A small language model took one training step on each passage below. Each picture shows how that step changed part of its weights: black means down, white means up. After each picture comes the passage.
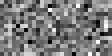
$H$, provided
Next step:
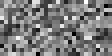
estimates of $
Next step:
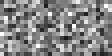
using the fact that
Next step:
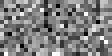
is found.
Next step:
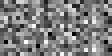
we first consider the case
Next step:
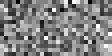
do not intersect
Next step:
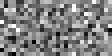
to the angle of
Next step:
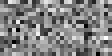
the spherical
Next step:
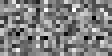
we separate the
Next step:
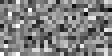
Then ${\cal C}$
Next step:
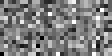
one can obtain the
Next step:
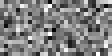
orthogonal to
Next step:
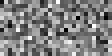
$\alpha$ with
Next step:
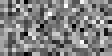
\qquad read
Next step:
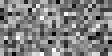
Value function is
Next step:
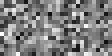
only on $d$
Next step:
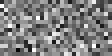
two analogue of
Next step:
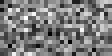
in one of the following
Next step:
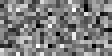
1$, the following estimate
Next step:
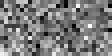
of degree $0$
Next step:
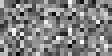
is as follows.
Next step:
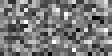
a certain
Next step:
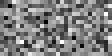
each curve lies
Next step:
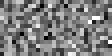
Suppose that {\rm
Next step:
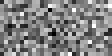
$ is called a
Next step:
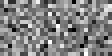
the small energy
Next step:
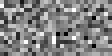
for the DFT
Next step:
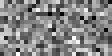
In this paper, we
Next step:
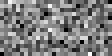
different bundles
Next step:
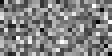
$\Spec C
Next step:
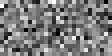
extraction of
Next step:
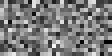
nonlinear reaction
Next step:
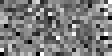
groups are trivial
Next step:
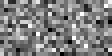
the physical
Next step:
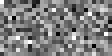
are the position at
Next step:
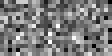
we get the solutions
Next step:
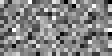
case of a weak
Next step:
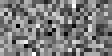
statement 6))
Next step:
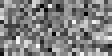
estimations.} \par
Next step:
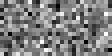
change on the
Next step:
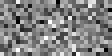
are also sufficient,
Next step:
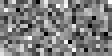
therefore $W$
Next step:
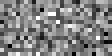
to exploit the
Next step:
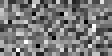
nonlinear case without
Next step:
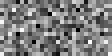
of critical
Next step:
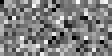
are not going
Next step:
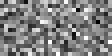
the routes
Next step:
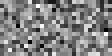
were constructed by
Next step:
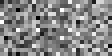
admits an
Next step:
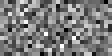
a set $A$
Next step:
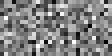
this work we consider
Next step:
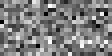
and the rest of
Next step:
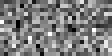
on this topic).
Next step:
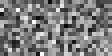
compared to the
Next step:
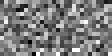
present a class of
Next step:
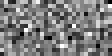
the unique solution of Theorem
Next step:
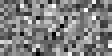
It is well known
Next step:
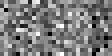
strong connections
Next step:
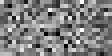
on $M$ is
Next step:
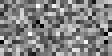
he really means
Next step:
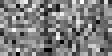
is proved.
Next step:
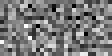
\definition {1
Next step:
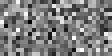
may avoid
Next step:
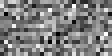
onto the first factor
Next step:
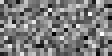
$X$ taking
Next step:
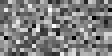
smallest case
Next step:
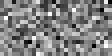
this $3$ by
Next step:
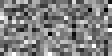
replace the
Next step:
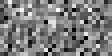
x\in H \
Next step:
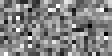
where $n$ is
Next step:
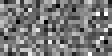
the references
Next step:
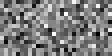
be identified.
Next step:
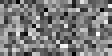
\] where when
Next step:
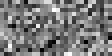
linear kernel
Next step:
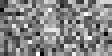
higher degree of
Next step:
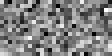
that $W$ is
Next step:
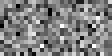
be thousands
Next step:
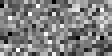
result concerning
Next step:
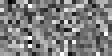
dimension $n$ and
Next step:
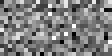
The point $P$
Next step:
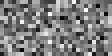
one component is
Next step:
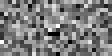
now introduce the following
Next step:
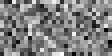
54. So that
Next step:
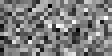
H$ such that
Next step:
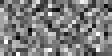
First we prove that
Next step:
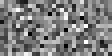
\times q$
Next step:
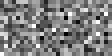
we conclude that
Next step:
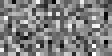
this problem with a
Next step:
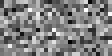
if there exists a constant
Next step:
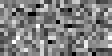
to each agent
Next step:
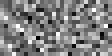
D \hbox{
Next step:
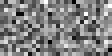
any holomorphic function
